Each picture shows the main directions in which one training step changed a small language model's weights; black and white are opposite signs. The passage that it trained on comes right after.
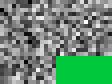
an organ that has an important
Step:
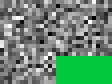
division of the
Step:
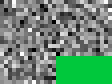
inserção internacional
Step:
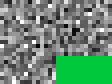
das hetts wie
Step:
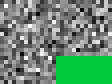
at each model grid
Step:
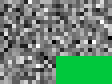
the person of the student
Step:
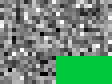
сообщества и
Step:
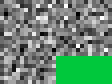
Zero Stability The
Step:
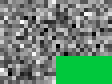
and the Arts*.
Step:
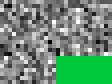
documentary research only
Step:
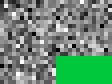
M., Winter,
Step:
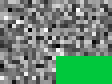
components in the
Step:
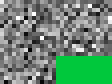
MATERIAL The
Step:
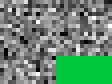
used to formulate
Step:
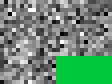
mare țară
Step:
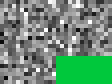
increases, the gain
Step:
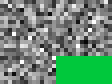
proyectos y
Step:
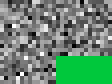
Otabek va
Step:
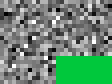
law is going to
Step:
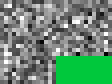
document analyses
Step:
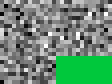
summer student
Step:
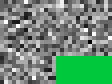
2. Sadoyi
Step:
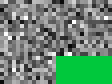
I: Index n and
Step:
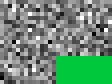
valuation methods such
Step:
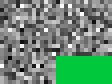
shown that maize
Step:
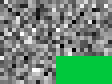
8. Kontrol
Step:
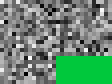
agreement on the
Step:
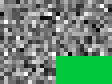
de la suppression des
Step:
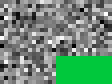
of devices,
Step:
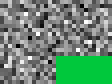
hám óz
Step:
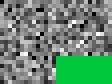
69 больных с
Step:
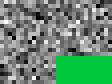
систем и и
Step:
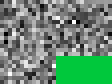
estar inserido na
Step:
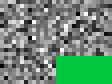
lei estadual,
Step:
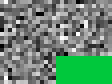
kichik natural
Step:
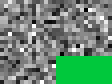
The Cognitive
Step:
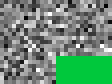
for spacecraft
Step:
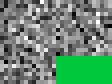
many different factors,
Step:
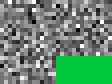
contribution with respect
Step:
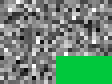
am suggesting
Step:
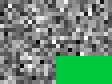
The materials were tested
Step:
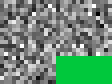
in an IoT
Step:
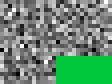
en el proceso
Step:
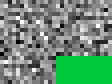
via di principio,
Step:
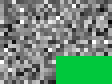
se puede
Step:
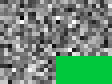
in Indonesian
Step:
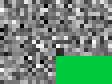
In fact, in the
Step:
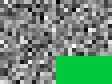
Conflict of
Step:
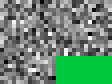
3% conversion
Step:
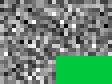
generate firm
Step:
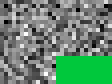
size range.
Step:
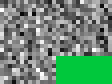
JCB, et
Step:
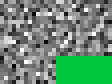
en desacuerdo
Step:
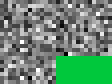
that often rely on
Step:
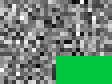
their efficiency
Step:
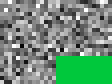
*in vivo*
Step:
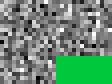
able to reduce
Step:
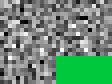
qui affectent
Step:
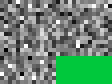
gênero como
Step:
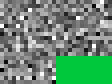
the joining of the
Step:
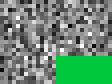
extends the
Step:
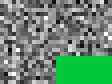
2021 with a duration
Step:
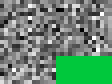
variety of factors that
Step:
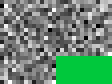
the nuances of
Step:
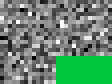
uchun juda
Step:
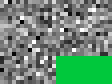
It complicates the
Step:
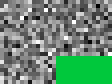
tekstur daun
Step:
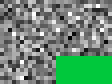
of particular solutions
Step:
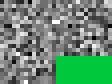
which the educational act
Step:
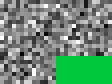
migratori o
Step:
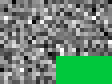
interim report to the
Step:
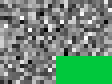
in the context of
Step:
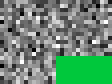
Benin, in
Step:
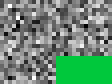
tank, representing
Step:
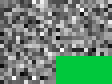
the neighbor
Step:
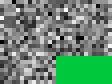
borrar das
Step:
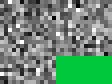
cultivated in
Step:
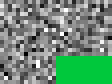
the same practice
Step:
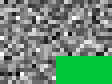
of serum CRP
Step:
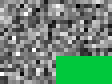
do not participate in
